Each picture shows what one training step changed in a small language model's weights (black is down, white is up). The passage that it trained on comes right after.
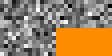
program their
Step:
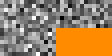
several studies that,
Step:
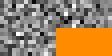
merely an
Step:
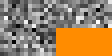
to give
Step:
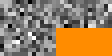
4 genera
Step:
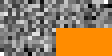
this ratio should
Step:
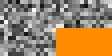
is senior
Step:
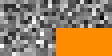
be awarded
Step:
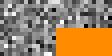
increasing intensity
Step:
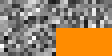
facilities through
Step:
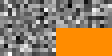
the {\em
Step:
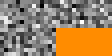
which reads
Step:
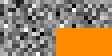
region, as can
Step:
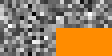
existence of
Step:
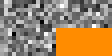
there was no
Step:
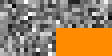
remains a
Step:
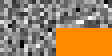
used for this study
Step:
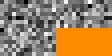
Human development
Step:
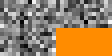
one indoor
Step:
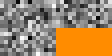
of the resin
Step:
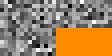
of the two
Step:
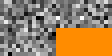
using different means
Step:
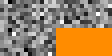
of electronic
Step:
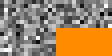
and in detailed
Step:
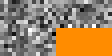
for their anti
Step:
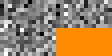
core, are
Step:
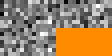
electrons are different
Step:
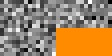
average sizes
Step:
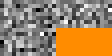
we compare our
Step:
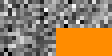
the densities
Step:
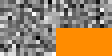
the words of
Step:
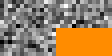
can be applied
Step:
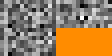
called a
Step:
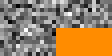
material of any
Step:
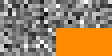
the server
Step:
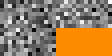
us denote with
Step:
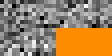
east –
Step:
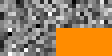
This small gap
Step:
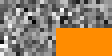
height and
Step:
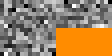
is clearly
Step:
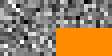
examples from
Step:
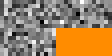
there is a strong
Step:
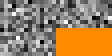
made or
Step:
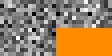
given below.
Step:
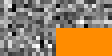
was still
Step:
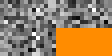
social movement
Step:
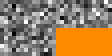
user to
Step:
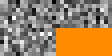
intensity and
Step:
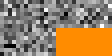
the cement is
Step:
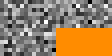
contribution, the
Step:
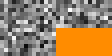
for the environment
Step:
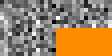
cones confined
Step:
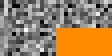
it into a
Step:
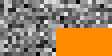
is the number of
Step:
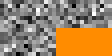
space theory to the
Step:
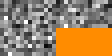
to provide an
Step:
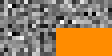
a key for
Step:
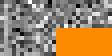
Rev. B
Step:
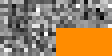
spin coated
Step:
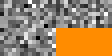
algorithm. We
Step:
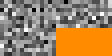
study of the
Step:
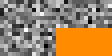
effect of an
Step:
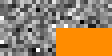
\beta$, with
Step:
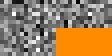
In medical
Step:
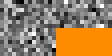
Mach cone
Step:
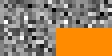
enter the
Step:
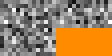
Using the
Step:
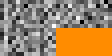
and compressive
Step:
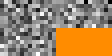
ones as
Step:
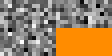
seed or
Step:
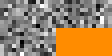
coefficient of
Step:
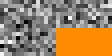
ratio of
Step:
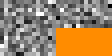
phase; and it
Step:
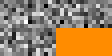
integer n .
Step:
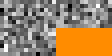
group. The
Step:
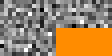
suggesting that
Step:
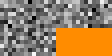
0$ gives
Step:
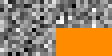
of the mechanism
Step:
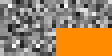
spectrum of
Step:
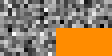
the electron
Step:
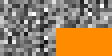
the pool of
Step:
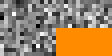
The impact of
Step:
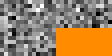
water. The
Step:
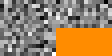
as the study
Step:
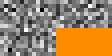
rate as a function
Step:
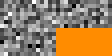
species can be
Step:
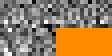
going to show
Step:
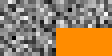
°C for
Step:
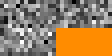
Note that the
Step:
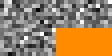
we describe the
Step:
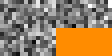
flux in
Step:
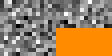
paper, why
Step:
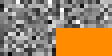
and systemic
